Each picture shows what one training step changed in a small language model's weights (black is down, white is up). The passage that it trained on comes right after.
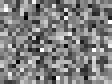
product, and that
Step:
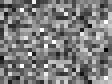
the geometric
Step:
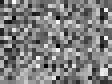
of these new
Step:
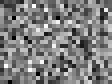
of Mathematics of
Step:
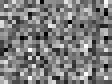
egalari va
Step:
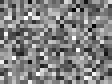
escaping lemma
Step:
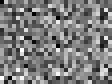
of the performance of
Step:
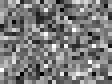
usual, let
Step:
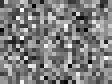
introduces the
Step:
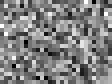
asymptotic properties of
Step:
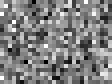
these estimates,
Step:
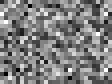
with hub
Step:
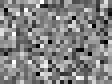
di Guido
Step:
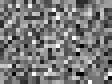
area one
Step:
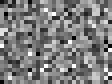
and 2:
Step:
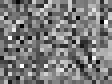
the assumptions
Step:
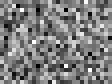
$u$ and
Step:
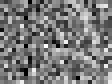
from below by the
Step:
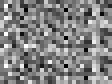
some limit point
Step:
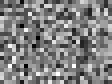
can be further
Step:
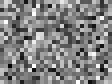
of potato
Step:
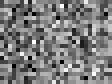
in terms of the
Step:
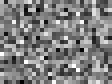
sequence can be
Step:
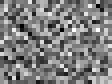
the response to
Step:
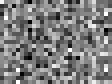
e isso se
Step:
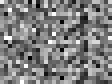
such that*
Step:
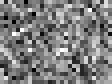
aplicadas en
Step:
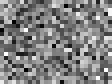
(similar but
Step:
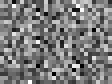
consideradas como
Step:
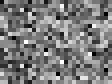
in the statement
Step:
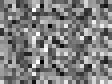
a complete linear
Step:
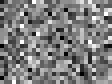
C. et
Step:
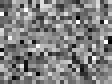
the multi-complex
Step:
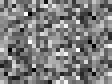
ako vo
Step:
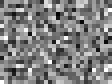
is finer than
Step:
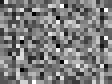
of the section
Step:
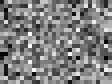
de Información
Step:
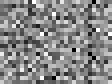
models with
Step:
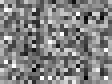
over that set,
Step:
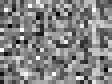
probability of each point
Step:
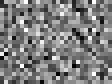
The construction of the
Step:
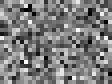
kun sayin
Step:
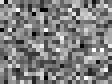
и её
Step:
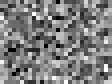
suas funções
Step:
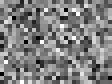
value) and
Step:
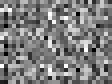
that $B$
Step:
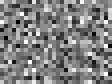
BMO at
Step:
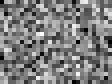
(For the
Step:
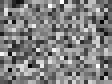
not exceed
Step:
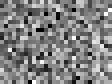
There is a
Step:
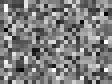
established for
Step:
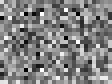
group) to
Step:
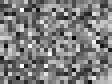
the canonical projection
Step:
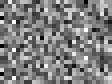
pas à leur
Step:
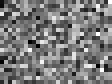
laboral en
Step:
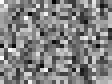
neighborhood of
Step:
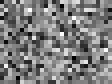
on hard
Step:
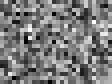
a finite sequence
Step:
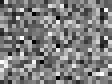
of the fiber
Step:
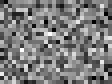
в основу
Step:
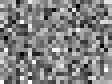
indígenas e de
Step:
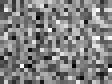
basis of the
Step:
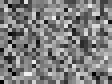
introduced and considered
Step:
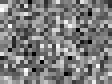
va qonun
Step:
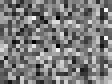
of very basic
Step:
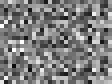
The article
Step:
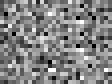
end #&
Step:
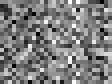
appears a
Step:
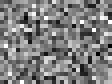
particle induced by
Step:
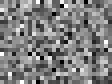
inverse problem is
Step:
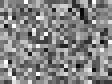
The following result is
